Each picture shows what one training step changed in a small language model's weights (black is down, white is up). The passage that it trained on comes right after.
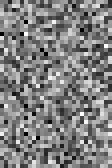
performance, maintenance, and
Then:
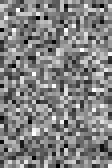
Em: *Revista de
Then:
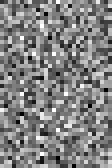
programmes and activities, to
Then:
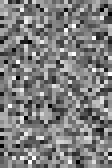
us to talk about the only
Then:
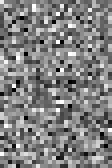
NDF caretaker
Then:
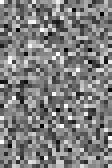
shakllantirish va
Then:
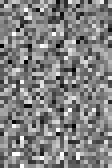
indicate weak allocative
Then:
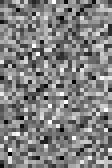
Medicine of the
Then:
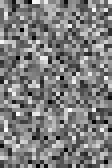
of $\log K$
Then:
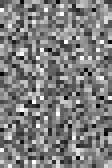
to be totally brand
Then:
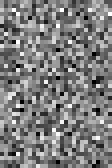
(1:1 мольного
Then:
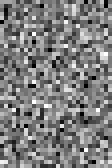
Climate Change Rating of
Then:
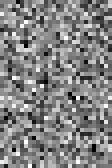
accordance with an agreement
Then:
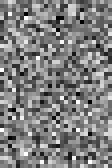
we can conclude that this
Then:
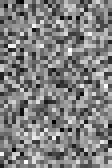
repressive systems of
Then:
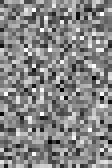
fornecer bolsas de
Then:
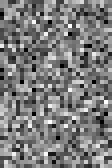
vaginal delivery.
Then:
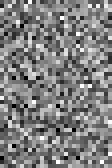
management), establish
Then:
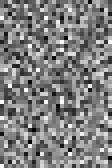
in the field of environmental
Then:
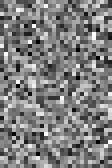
Without any medical
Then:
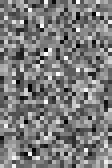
determined by optical effects
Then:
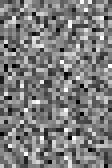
decision. This suggests
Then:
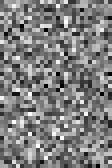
is complex, it is
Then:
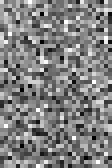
de las sanciones
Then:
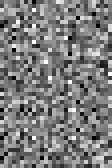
elle a portée
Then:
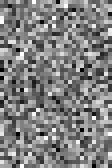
dos meus primeiros
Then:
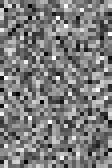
influencing environmental policies.
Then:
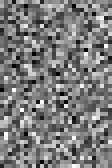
organisation. Moreover,
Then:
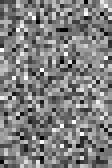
as herbal drug,
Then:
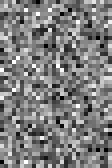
sigue siendo
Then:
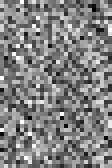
It is well known, that
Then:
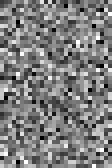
muy bien qué
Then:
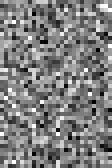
of pregnancies in
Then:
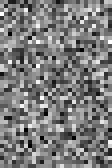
benefiting from these
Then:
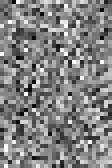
to fractional noise.
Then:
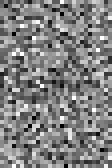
lugar de simplemente
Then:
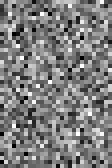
as uppercase initials
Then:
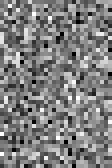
model në synimet
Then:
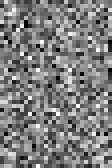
uncertain whether
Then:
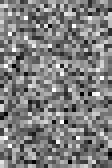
kulinarnego z
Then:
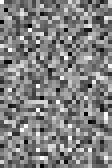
Interests The authors
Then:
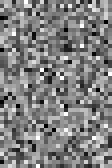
pero los estadísticos
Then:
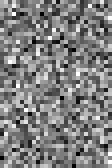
community in Lagos,
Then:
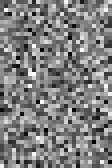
configurations. These values
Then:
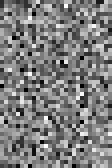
grade. The course of
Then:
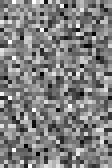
group were remeasured.
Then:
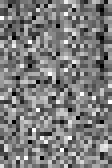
version of a protocol
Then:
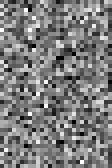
benefit. We
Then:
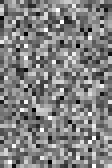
one data set for one site,
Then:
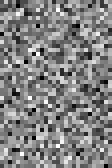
disorders is presented in
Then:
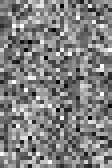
of adsorption of
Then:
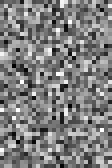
ar-condicionado e
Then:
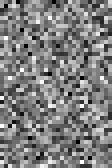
as árvores se
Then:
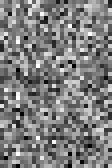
mashqlari – bu turli
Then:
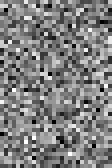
Therefore, first of all,
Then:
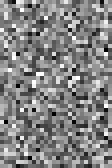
(Roberts *et
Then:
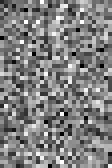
conclusions: All
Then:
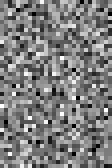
for accuracy detection models
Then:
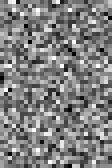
Q., To'raev
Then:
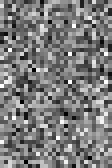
affecting ventilation,
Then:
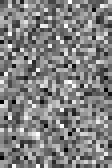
mundial, donde las
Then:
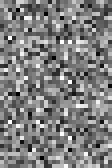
variables such as gender,
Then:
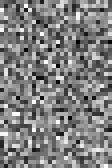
SOAR solutions is
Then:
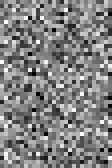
in the future in order
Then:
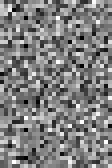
langsam auch immer
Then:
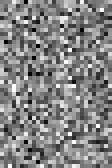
накопленный в
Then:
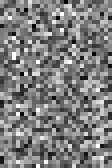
deep learning,"
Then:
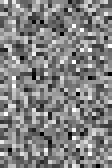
ko'ra ikki
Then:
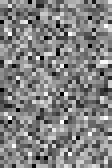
using a DC/AC
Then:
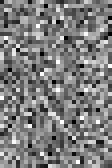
imperiyasi va Xiva
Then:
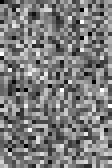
se baseia na ideia
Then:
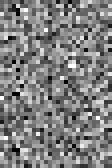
can provide evidence to
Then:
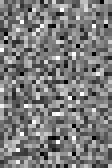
el paisaje de la
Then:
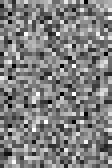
ist auch weiterhin
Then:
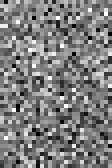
Gilmore [2]
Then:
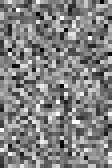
was employed to compare pre-
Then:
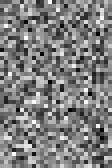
question. “All essay
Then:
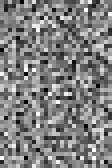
the following indicators of
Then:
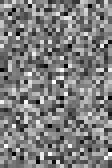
new fields: Let the
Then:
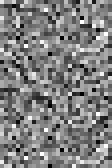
outras medidas
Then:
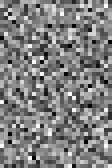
But the system needs protection
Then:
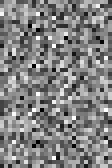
Ludhiana. The
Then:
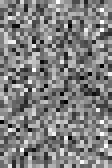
Park in the year 2016.
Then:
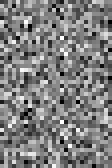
research has a grown
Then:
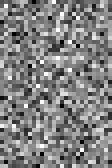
and glycemic control was
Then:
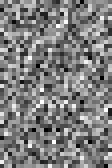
Что такое
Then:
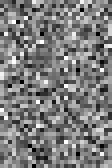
into updated evidence
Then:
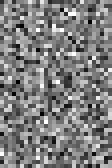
parallel to the
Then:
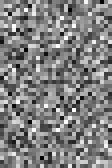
the development of key competences
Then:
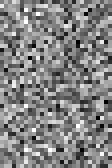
Universidad de Buenos
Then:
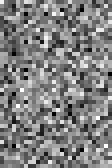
name and reputation for
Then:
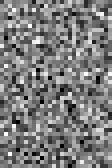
curricular intencional
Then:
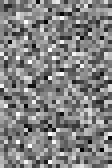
богословов и
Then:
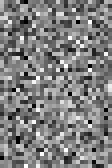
it comes to spending
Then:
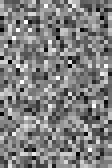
stał się
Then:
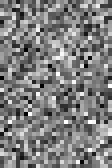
at the interface between the
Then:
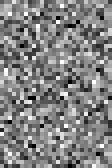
we collected, 2 genera
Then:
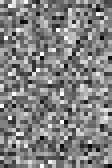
with a Cr content of 30
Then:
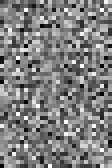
kengaytma, agar
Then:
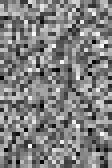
und Methoden sich um
